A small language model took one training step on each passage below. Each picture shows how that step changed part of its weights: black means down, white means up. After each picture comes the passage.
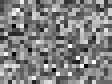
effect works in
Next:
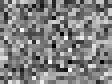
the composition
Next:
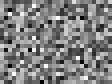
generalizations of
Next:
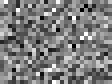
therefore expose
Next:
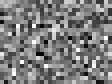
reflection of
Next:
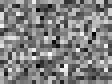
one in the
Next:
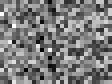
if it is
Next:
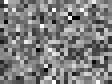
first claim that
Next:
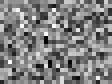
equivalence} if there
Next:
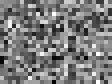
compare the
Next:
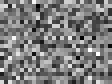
algebra on a finite
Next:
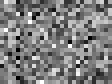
\hline\\ point
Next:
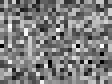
s^-$, there
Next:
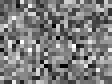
be represented by
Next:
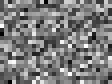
fixed points for all
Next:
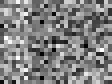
Our method could
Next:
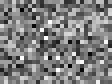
$N$ of
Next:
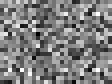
algebraically closed
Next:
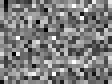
measurement tool.
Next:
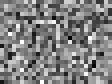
finite lattice,
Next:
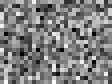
one (red
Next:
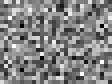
Further the
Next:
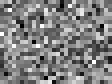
While increasing the
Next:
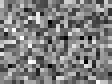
curvature is
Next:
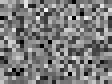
0$, which can
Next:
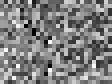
photon field is
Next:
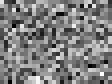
the sandbox
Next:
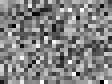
B, en
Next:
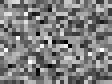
This reduction is
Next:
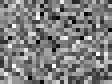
proof is by direct
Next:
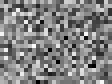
same functional configuration
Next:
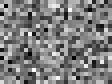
pointed out
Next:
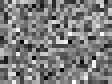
the first time into
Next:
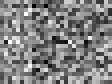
The model is
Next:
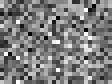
accurately integrate
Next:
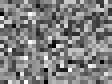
related to the representation
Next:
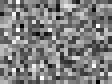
second order complete
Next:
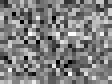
but as is
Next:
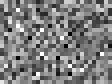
pair $(K,
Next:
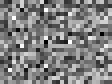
of the operator
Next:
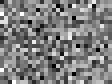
if longer
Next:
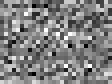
The assertion
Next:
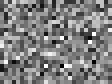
the box plot in
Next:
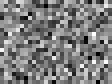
diameter. This
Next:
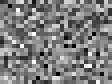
limit analysis solution.
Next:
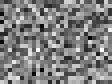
adaptation under
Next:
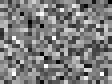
proofs of
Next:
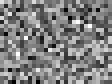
with conventional
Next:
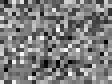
as $\langle
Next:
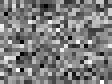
$\epsilon \in
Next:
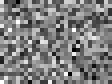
acceptance domain
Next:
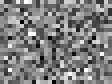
underlying space is the
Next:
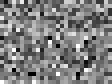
as well as mapping
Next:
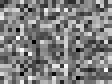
in (i)
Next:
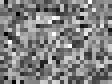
have avoided
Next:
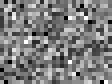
The Bloom
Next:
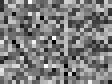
both in terms of
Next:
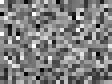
demanding problems
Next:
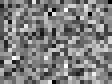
the observer
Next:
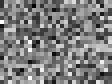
\ z\in
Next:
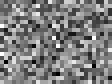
step as the
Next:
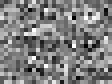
in filters that
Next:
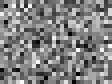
and Secant
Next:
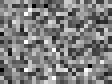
The first few
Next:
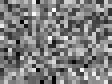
estimated to be
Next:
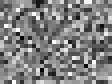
caused by
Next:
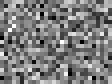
by applying a
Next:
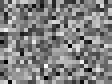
the standard way from
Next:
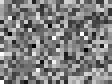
amplitudes as
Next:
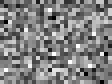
to CNNS
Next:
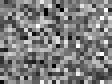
\in E}
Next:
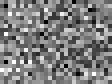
bounded from below and
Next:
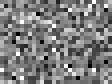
near human
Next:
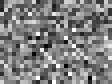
a generator
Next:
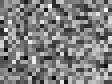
that joins
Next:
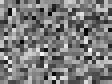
arrow where the
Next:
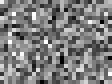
Tree Level
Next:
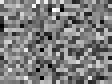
It is easy to
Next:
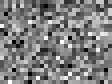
$\Theta$, which
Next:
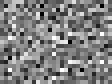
by the University of
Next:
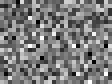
thank the
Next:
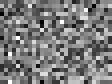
clearly not
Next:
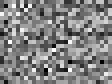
and the property
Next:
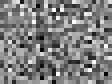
it is sufficient to
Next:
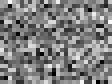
tend to
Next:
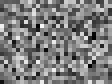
increasing pressure,
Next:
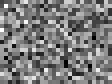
bounded derivatives
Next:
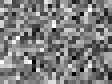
vibration energy
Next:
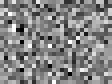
\\ \nonumber
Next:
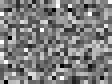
such homologies
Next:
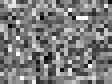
pair of nodes
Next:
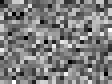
which forces
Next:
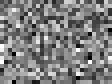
on temperature and magnetic
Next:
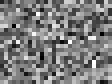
state the results:
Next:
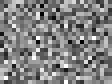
by ordinary
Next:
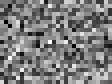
introduce a generalized
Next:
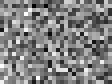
The derivative term for
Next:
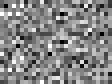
numbers, and the
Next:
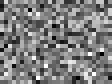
this affects what
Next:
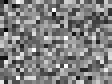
obtained in a
